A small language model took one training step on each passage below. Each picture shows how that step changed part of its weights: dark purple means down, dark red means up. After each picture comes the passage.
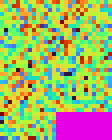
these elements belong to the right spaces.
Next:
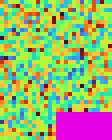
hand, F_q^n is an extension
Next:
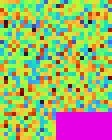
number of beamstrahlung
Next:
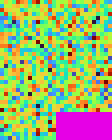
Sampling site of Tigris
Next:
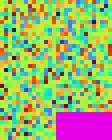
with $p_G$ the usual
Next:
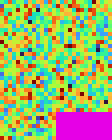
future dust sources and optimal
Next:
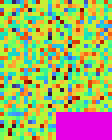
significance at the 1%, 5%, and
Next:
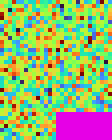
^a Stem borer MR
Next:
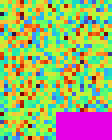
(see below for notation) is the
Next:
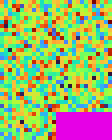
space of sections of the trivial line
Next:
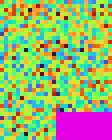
from the original QAP cost matrix
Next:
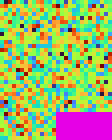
$u$ with $u'\not \in
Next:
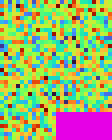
female gender are associated with an
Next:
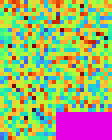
that there will be very tight
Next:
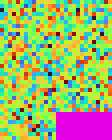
GPU-based recognition.
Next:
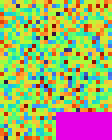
is an unusual requirement for
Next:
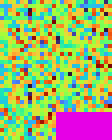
of others, and I think that
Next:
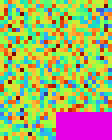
dermatologists. Clinical and US
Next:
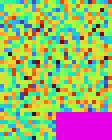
k\in \Bbb Z,\nu\in
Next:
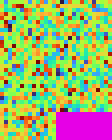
et al., 2017) Capabilities
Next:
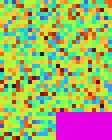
natural inoculation method was used.
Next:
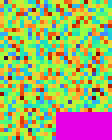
major stages: planning and
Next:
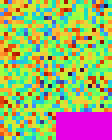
lies only in entry configuration
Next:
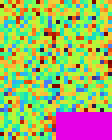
frequency and the sampling
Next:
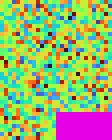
findings of this study emphasize the
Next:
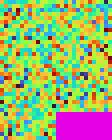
Students In GC 2:
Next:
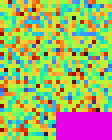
for the specific needs of acute stress
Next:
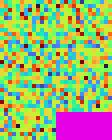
time flexibility when necessary, and
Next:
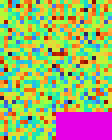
efficient use and use of agricultural
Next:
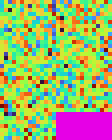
plants, accumulated within the
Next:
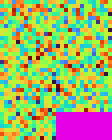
from the normal value is selected as the
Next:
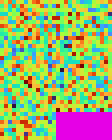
were used for the assessment of direct
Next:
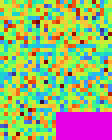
contributing to the field of correctional
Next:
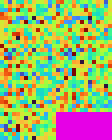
featuring $2$ dependent variables
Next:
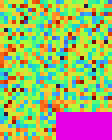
of A , then the nonempty subset
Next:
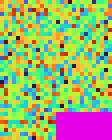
in the transition economy and the
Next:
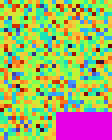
notions of Hilbert function and polynomial
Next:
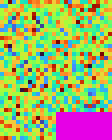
using a standard pulse generator. The
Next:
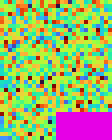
then, we comment on how the factor graph
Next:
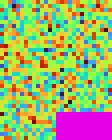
The idioms found to address
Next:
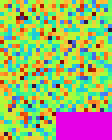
are based on a single signer and therefore
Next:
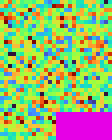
The consequences of air pollution are
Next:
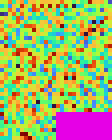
is important to consider the population in which
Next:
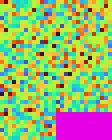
of the system. \end{remark}
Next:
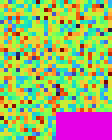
different from the centre of $\mathcal B$.
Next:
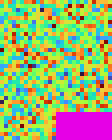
contractive} if \begin{equation}
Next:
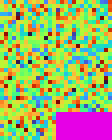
we mention our shape optimization
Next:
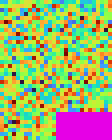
scheme at $x$. A contravariant
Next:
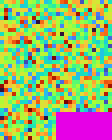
of the locally generated sweat on
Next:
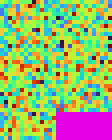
high degrees of nitrogen
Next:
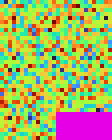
normal subgroup. We demonstrate
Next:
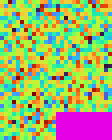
injuries may result from falls,
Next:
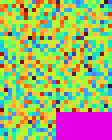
groundwater. They are and support
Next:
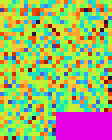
longer duration of stay in
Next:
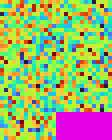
is concentrated theoretically in the
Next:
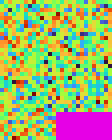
"Power Hour" or "complex
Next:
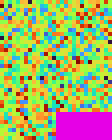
into social relationships, regardless
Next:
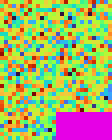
stop and unrestricted entry into
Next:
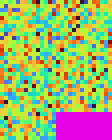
a negatively curved LERF group
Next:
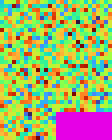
need of an independent electricity
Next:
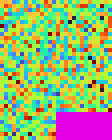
e \rangle$ (as usual,
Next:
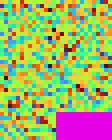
case two with another , and we have
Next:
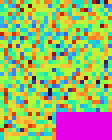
C₈. However, in this study,
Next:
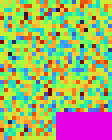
\gamma) }{ \partial \gamma^T
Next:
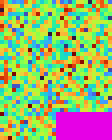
\nabla, u\neq 0.$
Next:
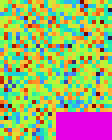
there are no fixed points of $G$ on
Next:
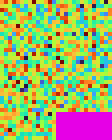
math mode \title{ On the
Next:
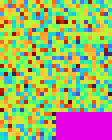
necessarily a triangle with
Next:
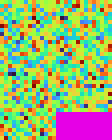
protocols (NGP):An
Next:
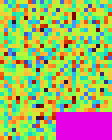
Practice and Standards EOV:
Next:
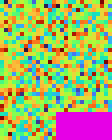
proper subset. Then $ \bar{
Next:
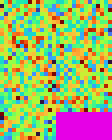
nature of the sources has been
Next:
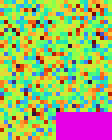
will see the human and material
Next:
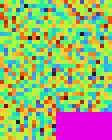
of users play an important role in the
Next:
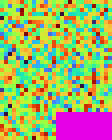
graded subring $\oplus_n
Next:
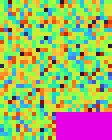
$N$, \item the complex structure of
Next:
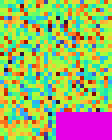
describes things this way in his
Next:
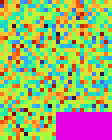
not well understood therefore their
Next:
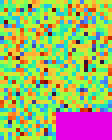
for which the UK is heavily
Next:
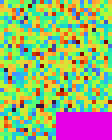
the two zeros for $x=0$,
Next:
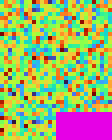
Feature Extraction The features for
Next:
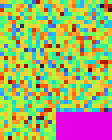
oceans and ice caps, and
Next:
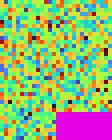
(c) Verify also $\
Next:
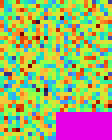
succeed without anxiety are more
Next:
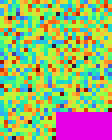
input flux must equal the total
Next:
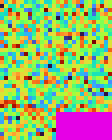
At the same time, worth noting are
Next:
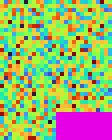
$du_i$ in the present paper
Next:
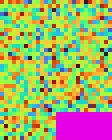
ν_{ring} vibration
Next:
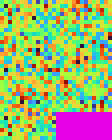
to completely replace them.
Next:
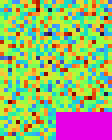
Uluçay, V., &
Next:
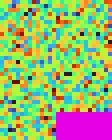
cross-disciplinary research
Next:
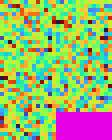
hand, the self-intersection number
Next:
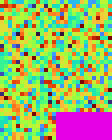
K$, density of state at the
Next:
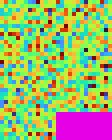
C. Qin, M. Tao,
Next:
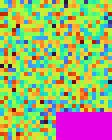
governance approaches for accountability,
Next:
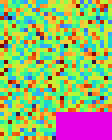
tattoo detection systems is
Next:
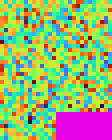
objective of this research is to design a new model
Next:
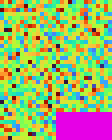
by using a new identity involving
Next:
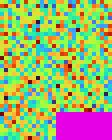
Due to the blockage in the
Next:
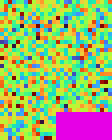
$\tau$ in some $\Sigma_i$
